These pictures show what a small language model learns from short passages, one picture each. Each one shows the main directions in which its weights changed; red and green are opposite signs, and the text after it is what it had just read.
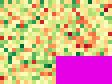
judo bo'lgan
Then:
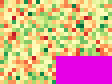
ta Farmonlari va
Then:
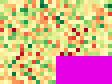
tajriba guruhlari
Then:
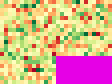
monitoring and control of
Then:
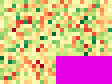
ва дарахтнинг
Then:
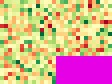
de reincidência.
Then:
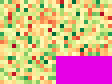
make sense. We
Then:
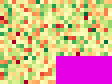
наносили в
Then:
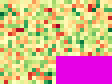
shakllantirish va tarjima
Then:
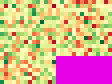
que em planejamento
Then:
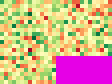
de inserção das
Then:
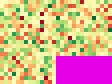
12. Innovatsion
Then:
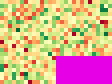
3. Этапы развития
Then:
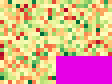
situs aktif tersebut
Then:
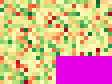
foizi besh yil
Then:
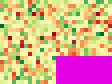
sistemas digitais dependem
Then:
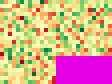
forma de melhorar a
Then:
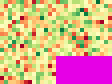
práctica corporal, del
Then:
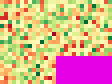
изменять общее состояние
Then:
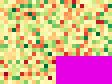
parents of children
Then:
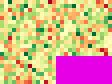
economic efficiency.
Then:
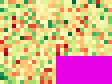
на цілу політику
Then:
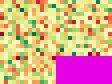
Com base nas nossas
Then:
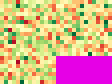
foi proposto aos estudantes
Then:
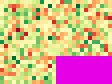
Santana**, Vol.
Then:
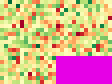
keberadaan unit
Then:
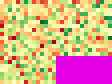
de la empresa de la
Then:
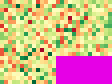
que evidencia relaciones de
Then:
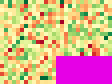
como as mudanças de
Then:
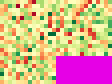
um papel transformador na
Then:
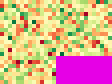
ou exploradas que atuam
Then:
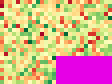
Jarring va boshqa
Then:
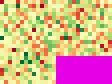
undan keyingi
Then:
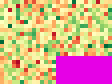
exigência nutricional
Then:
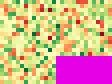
la aplicación de 1
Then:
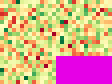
мы губили
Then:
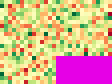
qo'shilgan holda
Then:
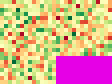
являются классические
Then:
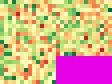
distorsión; también
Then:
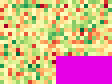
Forming demand and
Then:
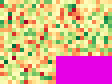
deux types de
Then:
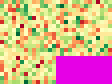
практичний та
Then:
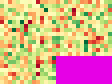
Собрано или
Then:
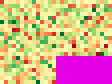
the future objectives of
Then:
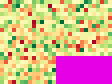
rango geográfico
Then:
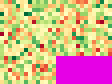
de uma ferramenta de
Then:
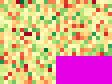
qualidade da carne**.
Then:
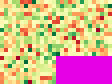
de hoeveelheid
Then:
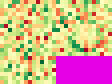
ярашуви учун
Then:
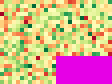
va ijtimoiy sohani innovatsion
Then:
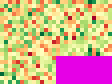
с различными уровнями
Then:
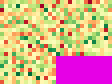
содир этилган
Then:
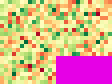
físico: contenidos y
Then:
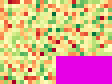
shahri) shuni
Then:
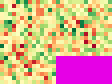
одного из направлений
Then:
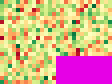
um modelo funcional para
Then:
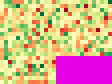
temps, nous allons
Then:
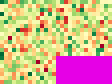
la preferencia utilizada
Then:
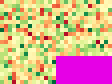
експерименту рівень
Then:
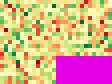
sono state svolte
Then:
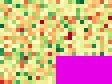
marquer la vie des
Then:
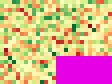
o resultado do Projeto
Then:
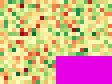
works was carried
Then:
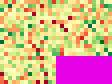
a seguir que é a
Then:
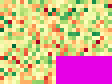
11. Рогожа
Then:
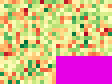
tushadi. Qiyosiy
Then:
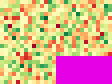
pengetahuan alami masyarakat
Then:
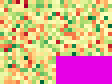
Post anterior](#)
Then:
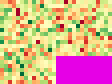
обучения выделяют
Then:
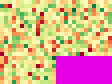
منذ أن عرفت
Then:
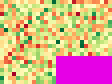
e adolescentes.
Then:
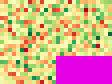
г. Бухара,
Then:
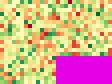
aplicando este algoritmo
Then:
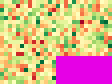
educados juntos,
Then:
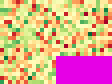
promedio de 119
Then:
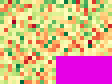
y a Carrancá
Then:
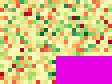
de verkoop als de
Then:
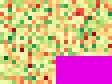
kabilar ham,
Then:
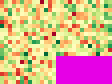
tipi; karizmatik
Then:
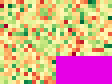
va mavsumiylikka
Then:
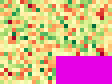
газларнинг таркиби
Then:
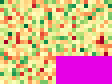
Key words:
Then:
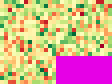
de la modernidad*.
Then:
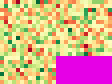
пользу других
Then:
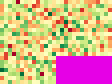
ток ўтиш
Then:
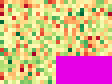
mumkinki bu yerda
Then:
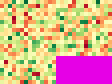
Ibragimov X.
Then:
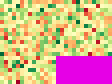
caída sostenida
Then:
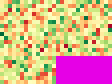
ABE- JAS
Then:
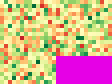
einem mit c bewegten
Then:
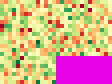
la predicción y la
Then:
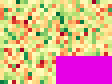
5 опытов на
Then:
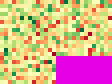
o más errores
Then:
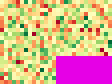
con un gran número de
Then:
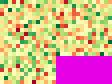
indústrias, principalmente
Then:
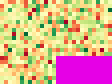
ті проблеми, які
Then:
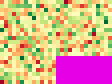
ensuring stability and
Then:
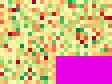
Técnicos de empresa
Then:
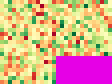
a apresentar problemas em seu
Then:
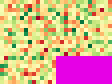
завод Нукус
